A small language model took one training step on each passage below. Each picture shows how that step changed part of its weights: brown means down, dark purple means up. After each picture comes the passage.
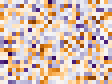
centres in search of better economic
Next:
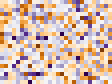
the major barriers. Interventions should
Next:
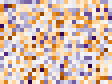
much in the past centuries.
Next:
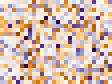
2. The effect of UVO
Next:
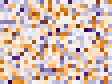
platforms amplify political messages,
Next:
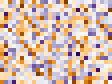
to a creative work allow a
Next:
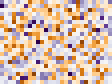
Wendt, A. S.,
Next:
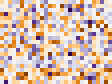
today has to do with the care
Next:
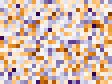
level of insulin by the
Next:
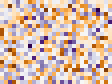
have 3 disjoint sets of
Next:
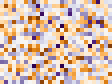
However, in spite of this institutional
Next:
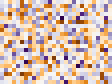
of 30 patients each, from
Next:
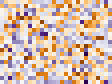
crisis may be very
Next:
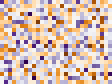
involved in this study. Table 1 shows
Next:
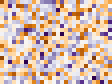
line. The intercept at
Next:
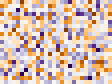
is the same for each layer wound
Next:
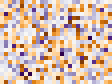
to inhibit mass transfer, the
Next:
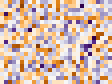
to make ends meet.
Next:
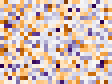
developing a preservative-free
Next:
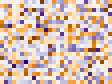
experiments, analyzed and interpreted data.
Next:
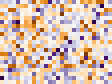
develop communication networks that help them identify and
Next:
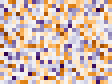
symptoms of obesity,
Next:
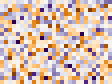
G. Antimicrobial and
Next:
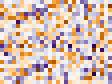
may be formed by mixing two
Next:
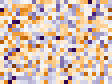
provide design details as well as an
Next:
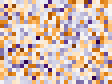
irradiation. The
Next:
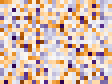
IN THE SCHOOLS
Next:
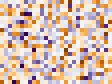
obtained from the family. The paper has
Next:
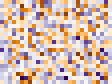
of AD and PD; more
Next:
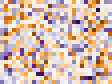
from the equation given below:
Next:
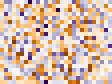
Architecture Due to the
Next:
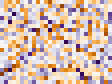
with Sentinel-2
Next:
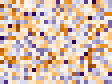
model is useful for navigation
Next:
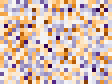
or "beauty."
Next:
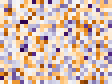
pre and post intervention mean score on knowledge
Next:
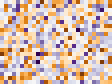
video, the researcher viewed a
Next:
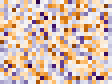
from the pulpal tissue
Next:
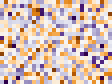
copper biguanide
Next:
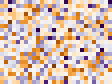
The national volunteer scope
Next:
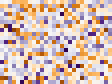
Pd-C gave a compound
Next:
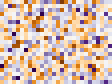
be considered as a local section of a
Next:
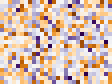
and teaching knowledge of the subjects.
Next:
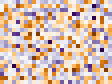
beyond the capabilities of any current
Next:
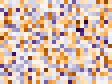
in these regions is largely
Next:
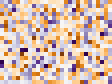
and partially mediated between
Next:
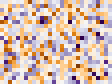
in carbohydrate
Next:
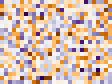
can be used for the prediction of novel
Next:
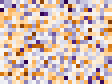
sector. Economic indicators, such
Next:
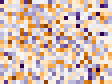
of residual strength properties as a function
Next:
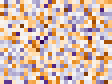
variations, the progression observed across
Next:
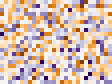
has described the challenges of understanding and
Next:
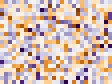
explained on the basis of values of
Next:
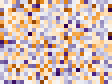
recent increase in consumption of single use
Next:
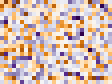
a whole. Unemployment
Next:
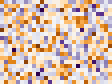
a global perspective. [Find out
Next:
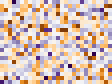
should expect from any major urban area
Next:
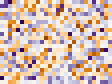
economically, politically and
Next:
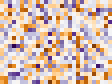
present Per rectal examination –
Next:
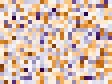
aspect alone could make the
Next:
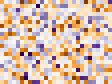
*J Prosthet
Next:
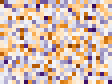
Higgins and J.
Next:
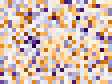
optimal methods for assessing the effectiveness of
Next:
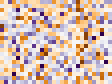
B. Preciado's
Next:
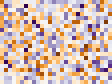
Inhibition. Sr. No
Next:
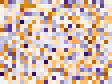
resulting in the highest CTR values are
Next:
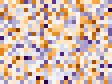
interpolation approach applied to the
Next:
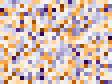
increased knowledge levels about climate change from
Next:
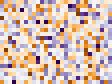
experimental rats: Group 1
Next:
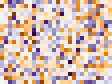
CT and MRI Scan in
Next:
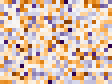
and socially unstable outside
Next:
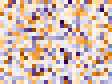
need to be addressed along with the
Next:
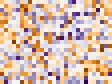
the dose distribution. © 2023
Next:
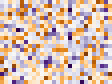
of electronic human resource management on
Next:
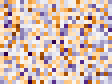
3.3 and under the C1
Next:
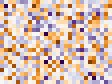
could potentially lead to a defective
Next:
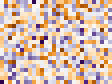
gunshot injuries
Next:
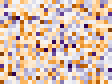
cob weight with husk
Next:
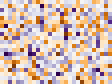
in removing anxiety from
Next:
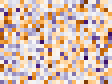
in children's behavior and decreased the
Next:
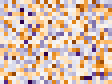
Then the results of the above
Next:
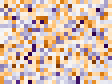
amalgamation of spectral
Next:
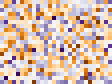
Sweden ⁷
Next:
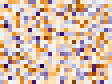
clients and depth of
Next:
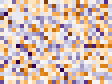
of the fraction of motionally
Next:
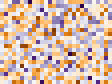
meeting of the association, has
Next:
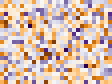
great sensing characteristics, we analysed
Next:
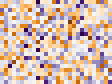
concentrations. Solvent =
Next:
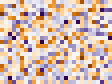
could be applied to land use
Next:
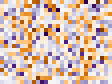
healthcare professionals
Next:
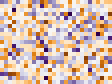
thus the remineralizing potential of
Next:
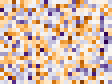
A cross-sectional study was
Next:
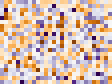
short-term liquidity needs of
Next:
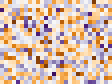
& Schön,
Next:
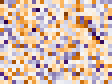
Spring total precipitation
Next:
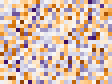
Caregivers are important
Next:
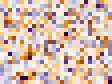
in AUB and observe the
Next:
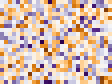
changes in stroke geometry
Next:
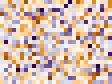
be improved and honed to become
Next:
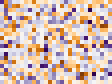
\rightarrow \infty}
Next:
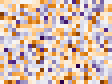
aimed at evaluating a new
